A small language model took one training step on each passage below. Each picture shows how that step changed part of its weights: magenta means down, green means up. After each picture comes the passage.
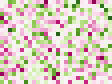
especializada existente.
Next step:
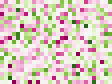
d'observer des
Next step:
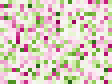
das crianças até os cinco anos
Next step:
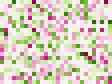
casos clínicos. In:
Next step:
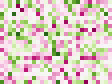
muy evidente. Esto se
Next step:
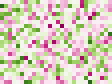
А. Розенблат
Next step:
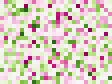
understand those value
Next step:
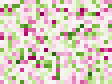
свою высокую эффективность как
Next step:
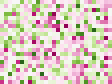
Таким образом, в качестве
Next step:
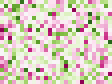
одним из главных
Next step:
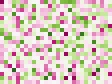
de mi hagais bulra
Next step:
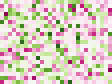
oqilona tashkil etish va
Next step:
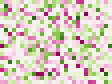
den gesamten Zeitraum
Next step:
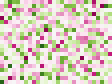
instaladas** y en el
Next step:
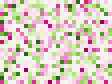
может повлиять на весь
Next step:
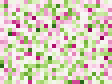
its provisions, the
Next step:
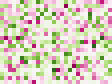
transmitido* en todos los
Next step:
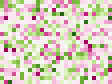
inferencia que permita
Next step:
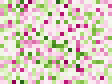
полной окупаемости
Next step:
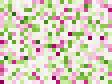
for the treatment or
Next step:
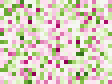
// Промышленные
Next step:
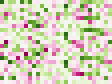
के लिए
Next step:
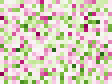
Kriteria Nilai
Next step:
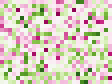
przez Nowickiego
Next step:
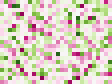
discrezionale della stazione
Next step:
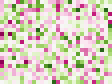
для повышения эффективности систем
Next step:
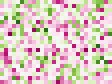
это линия пересечения
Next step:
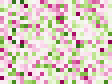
designing computer
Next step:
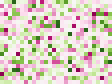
usas y por qué?
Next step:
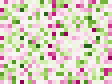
może się wybrać,
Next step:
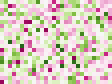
“Maktabgacha va maktab
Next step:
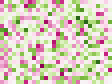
потенциала детей младшего
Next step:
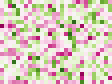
исследований ни у нас, ни в
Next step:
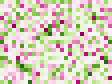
o'ziga xos
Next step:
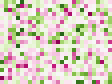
школе. – Москва
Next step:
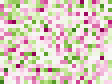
e intervención y, para
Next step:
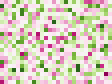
cu posibilitatea determinării
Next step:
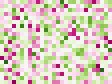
pemberdayaan ekonomi
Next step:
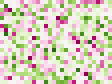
(2017). Production et
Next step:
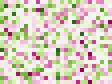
réalisées, de la
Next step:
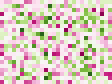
Ein aktuelles Forschungsprojekt
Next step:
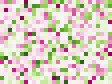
tienen la potestad para
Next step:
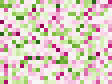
نظر أعضاء
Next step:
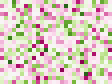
vaznidagi ko'plab
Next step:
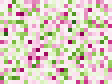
responsabilités inégalement
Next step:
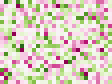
Garcilaso de la
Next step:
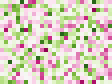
растворе Хенкса
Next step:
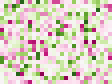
в цифровому ритейлі
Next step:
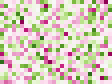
i infrastruktura
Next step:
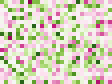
особое значение таких терминов
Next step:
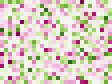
proyectos enfocados en la
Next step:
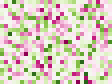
interfaol metodlar,
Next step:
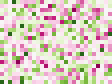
tezligini o'nlab
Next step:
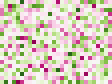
новые подходы к системе
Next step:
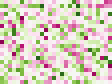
підготовки педагогів,
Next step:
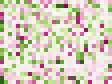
yayın yapmaya
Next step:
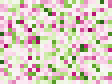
través de las experiencias de sus
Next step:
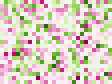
en la dimensión ideológica
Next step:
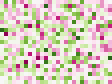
Moro oroli" romanlarida
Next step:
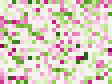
tarixiy ildizlari
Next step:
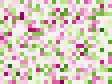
sea igual a otro
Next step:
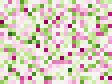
wieku. Czasem
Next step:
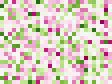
Витамины в составе
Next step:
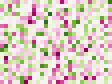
Análisis crítico 202
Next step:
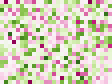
plays a crucial
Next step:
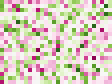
que de matériaux de
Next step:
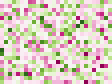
es cosa de años y
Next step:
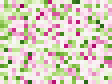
Analysis of UKM X
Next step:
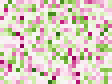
de término.
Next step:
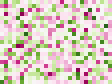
chiqarishga o‘tib,
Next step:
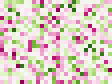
agricultura familiar no
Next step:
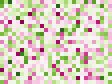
الوجود العثماني
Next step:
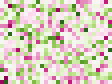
такого насильства.
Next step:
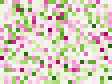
vale más la seguridad
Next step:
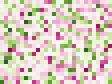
nega a contribuir para
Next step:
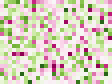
de 2018. Por medio de
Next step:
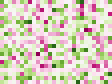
dan dubur G061
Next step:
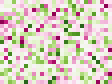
austeridade se promove por
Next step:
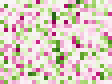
отримав інвестиції
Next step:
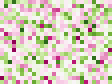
afetar a liberdade e
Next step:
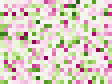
комбінований метод,
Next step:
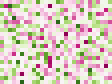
bu boradagi huquqiy
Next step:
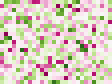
de toneladas de
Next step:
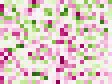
con una percepción positiva.
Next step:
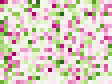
Науковці Ю.
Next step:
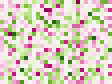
cal (1 kg/L
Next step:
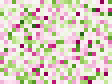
Shunga ko‘ra,
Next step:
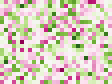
politiques. Des effets de
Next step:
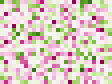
beradi. Mavjud tadqiqotlar
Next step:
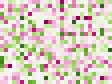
terkait untuk monitoring
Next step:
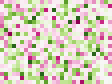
to Protect Rural
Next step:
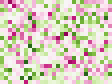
Peng J-Y,
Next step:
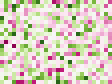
в положительную сторону,
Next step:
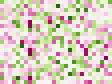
bilan bog‘lash mumkin.
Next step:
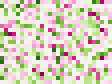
сифатида тан
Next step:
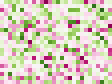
La clínica nos hace
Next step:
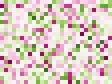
negosiasi agar
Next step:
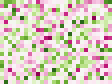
moet m.i. de
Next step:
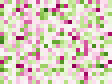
ecosistema optaron por
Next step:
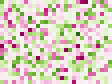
und geplant werden. Die
